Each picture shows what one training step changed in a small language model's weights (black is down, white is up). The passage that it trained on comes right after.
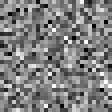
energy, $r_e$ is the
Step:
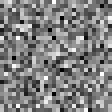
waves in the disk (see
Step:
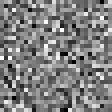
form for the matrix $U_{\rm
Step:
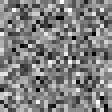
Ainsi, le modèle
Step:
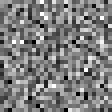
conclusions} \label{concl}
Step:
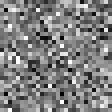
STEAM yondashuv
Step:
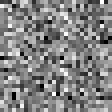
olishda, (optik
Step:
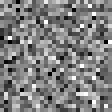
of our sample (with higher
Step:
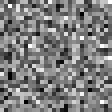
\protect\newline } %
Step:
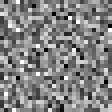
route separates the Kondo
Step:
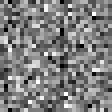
entsteht die Erweiterung
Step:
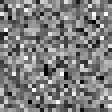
эта эффектная
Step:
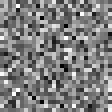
sample and obtain an estimate on
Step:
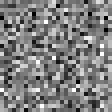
It is shown that the standard
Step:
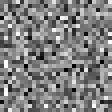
is a unit vector of orientation
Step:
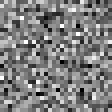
be combined with legal
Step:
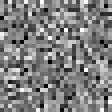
estratégica para a
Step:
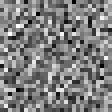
As the theoretical N/Al
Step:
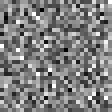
and M. Socolovsky,
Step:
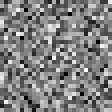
stable, so that the transition
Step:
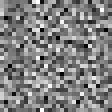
на внутренней
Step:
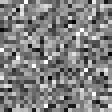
squares), $\delta =
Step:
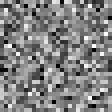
however, that an element may be
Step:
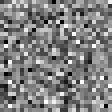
notice that the ribbon
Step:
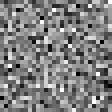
all the $\mu_i$'s are
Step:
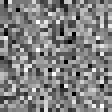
relacionam a memória à
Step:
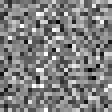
representation bounded above we have
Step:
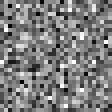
соціальні зміни
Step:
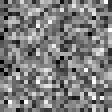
2024). Нові правила
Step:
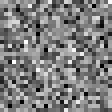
Luisa Silva Gomes
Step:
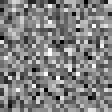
well known, and has only been
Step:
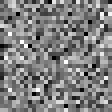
Won Yoon a b,
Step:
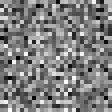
GOMES, Nilma
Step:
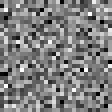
photoelectric effect.
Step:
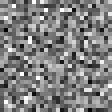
by the present Green's function method
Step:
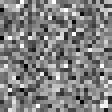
*d*. Figure 3. The ¼
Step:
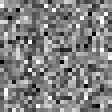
is included in the tensor
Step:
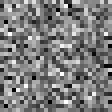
Konstitutsiyasi. –
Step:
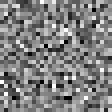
an additional node for external
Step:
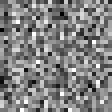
to financial inclusion and
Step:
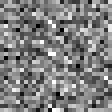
zamirida ham ongning,
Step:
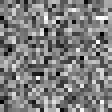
frame is receding with
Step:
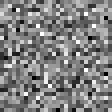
lógica e integridad no pueden
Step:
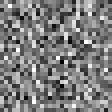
reja asosida aholi
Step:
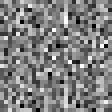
spectra arises because the low
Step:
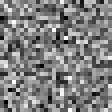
of multiple scattering, and the
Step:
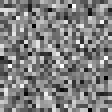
mass dipole in two dimensions)
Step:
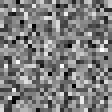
in the case of a weak scale
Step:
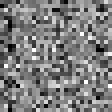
\bea \label{eq2}
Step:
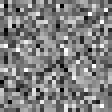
las preguntas se refieren a
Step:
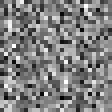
maktablariga bolalarni
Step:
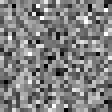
function of the free-expanding
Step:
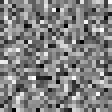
shortest paths
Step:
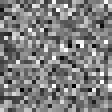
open set, such that $\left\langle
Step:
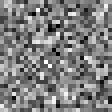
markierten Fälle nur
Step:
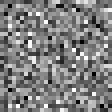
different extrapolation methods on the
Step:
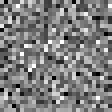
could lead to improved
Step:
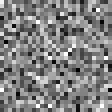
obras pelo público
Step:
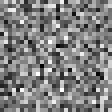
64 atom supercell of
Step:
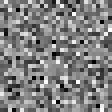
Educadora que abre
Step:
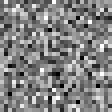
improved by imposing a
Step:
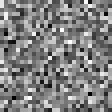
the binding energies for different base
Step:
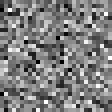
of higher order in the higher
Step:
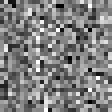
qubit JJs. In contrast
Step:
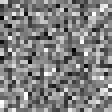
science field using the task
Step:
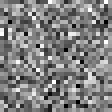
and Social Sciences)*,
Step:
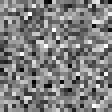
represented as $$ P(E <
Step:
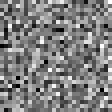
to muzzle this voice.
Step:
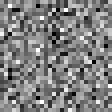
of both experimental and theoretical
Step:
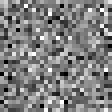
ejemplo, fue un
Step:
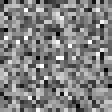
бино асосий
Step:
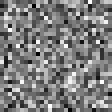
usual do método HW
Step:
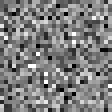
It follows that the subgraph
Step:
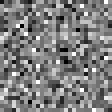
продавец является
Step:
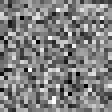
formas de violência
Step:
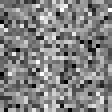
a nonsymmetric embedding
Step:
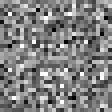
is only attained for high enough
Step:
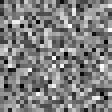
the steady-state equation
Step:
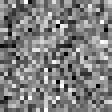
observar a beleza da natureza
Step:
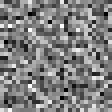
mali naopak obsah
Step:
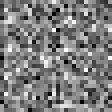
для дальнейшего
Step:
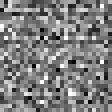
що ускладнює
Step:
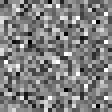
inkább ide, ne
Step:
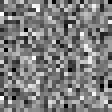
beqiyos darajada
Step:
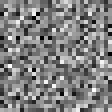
score of query $q'$
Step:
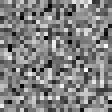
podríamos conjeturar
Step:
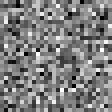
GRBs (12 with z). The
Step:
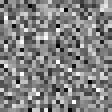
perciben niveles de
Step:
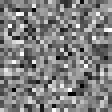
brightness outskirts?
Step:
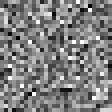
condição feminina, com
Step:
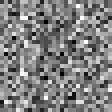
stands for an isospin
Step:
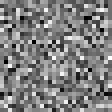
the Cloud regions where we
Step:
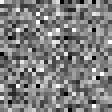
und Varietäten. Es
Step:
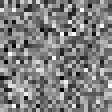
The cone like region on the
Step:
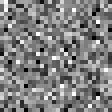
H$\alpha$. Seven slit
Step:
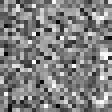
observed recently, which indicates a
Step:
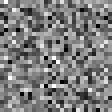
\subsection{Spectral variability}
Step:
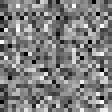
понять, какие
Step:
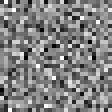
laurel cultivars for
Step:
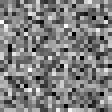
tarkibida har xil
